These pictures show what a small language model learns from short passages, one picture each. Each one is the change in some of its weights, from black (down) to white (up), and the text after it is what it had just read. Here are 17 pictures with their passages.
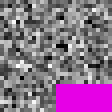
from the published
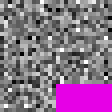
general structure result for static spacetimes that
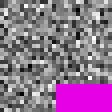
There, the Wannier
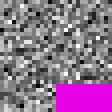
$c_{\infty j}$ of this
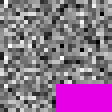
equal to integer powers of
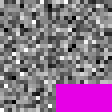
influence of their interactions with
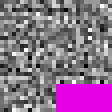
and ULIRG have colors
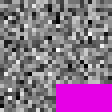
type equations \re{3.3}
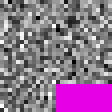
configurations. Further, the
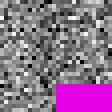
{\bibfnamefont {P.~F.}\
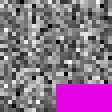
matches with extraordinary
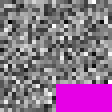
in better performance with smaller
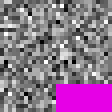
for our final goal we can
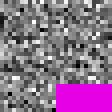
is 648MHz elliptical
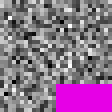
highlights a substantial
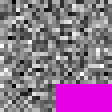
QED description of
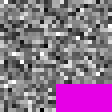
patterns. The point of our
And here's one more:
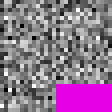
of a very large altavista
